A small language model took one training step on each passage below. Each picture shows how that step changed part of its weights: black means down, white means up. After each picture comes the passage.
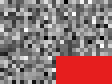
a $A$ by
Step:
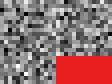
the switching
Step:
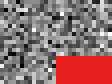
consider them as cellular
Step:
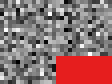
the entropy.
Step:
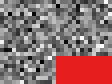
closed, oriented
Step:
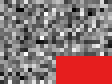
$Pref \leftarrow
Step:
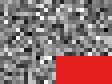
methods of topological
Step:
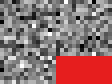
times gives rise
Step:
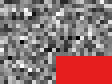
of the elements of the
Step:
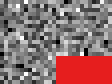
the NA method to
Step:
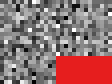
stress must
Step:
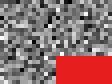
printed in the
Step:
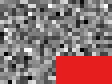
(companion or
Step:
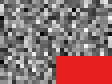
be meaningfully used
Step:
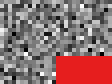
Series, which is
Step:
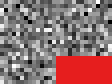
a fictional
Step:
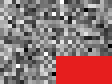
our results do not change
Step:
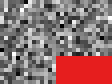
regularity} If
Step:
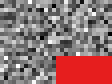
proof hinges on a
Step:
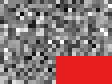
neglected while calculating
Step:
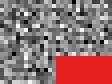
field $k$ and
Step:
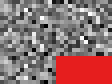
such that for all time
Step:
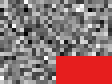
obtained from the mutation
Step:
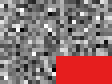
network is designed to
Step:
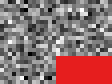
of the mask.
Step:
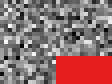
in spherical
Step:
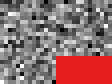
the best of our
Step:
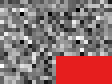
elements of the domain of the
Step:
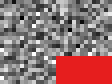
prove the following result in the
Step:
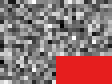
to automatically
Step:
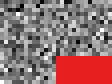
a neutron
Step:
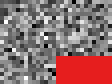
Observe that,
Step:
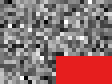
discusses models of
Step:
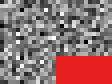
may also contribute to the
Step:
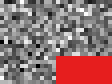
gas of the disk
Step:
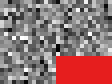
the uniqueness of
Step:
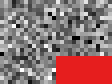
say that $Y$
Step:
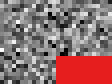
integers that satisfies
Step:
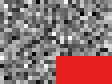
fast, secure
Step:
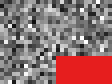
a dominant map
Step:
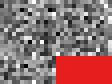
active regions on the
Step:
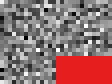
$\Omega$ is the
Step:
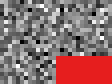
new symbols, but
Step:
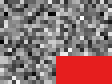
Fourth, classic
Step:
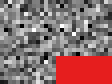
\par\smallskip Let
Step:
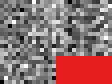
that places the problem in
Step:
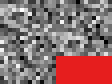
experimental data of the
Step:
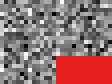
As a consequence,
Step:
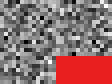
and the emitted
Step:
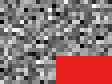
circles. These
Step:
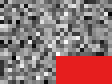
more wiggly as
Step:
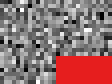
grids and
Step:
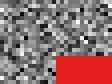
such that the metric has
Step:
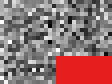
first is the tangent
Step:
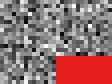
inner planet,
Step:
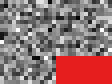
in the transmission
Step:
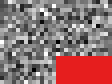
with $n$ dimensional
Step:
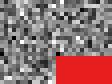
their static structure factors
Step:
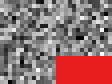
which are vectors in the
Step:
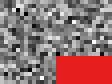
that describes the
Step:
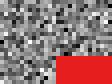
a topological invariant
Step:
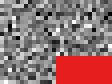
carried by
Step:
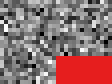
are orbiting around
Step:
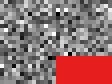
{\it second-order
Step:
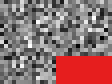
\end{equation} and
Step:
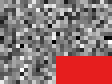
the statistics of
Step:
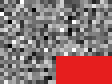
each other i.e.
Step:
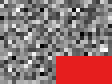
be reproduced by
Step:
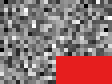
left panel
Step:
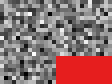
to this case, which is
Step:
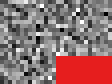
every vertex different from
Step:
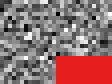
Z_n \right|
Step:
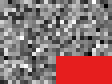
the definition and study of a
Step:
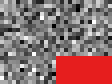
The initial values of the
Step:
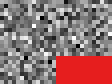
the sense of
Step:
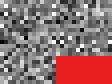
c}'$ yield the
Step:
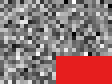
introduce moral
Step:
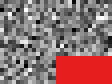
isolated and
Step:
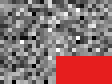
between the optimization algorithm
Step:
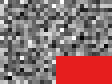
As usual, the
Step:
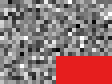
the radius of a
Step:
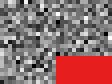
the GBO equation are
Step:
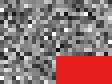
nontrivial statements
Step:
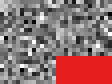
graph, then for every real
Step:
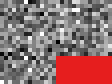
DDP can optimize
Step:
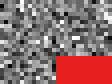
partially supported
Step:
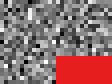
M = STN or
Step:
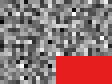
to be refined in an
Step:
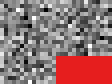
This conclusion is
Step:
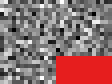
one to find the parameters
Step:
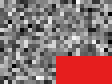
energy for both dS and
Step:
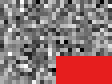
collapsed graph by
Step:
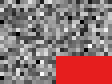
metrics are $G
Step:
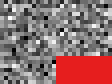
shuttling set
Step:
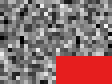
that of NFLN
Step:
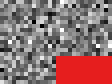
I with 7 TeV
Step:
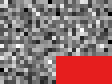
Hopf duality
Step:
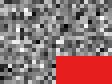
of the type shown in
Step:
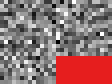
near $0$ can
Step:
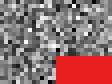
trace-class and
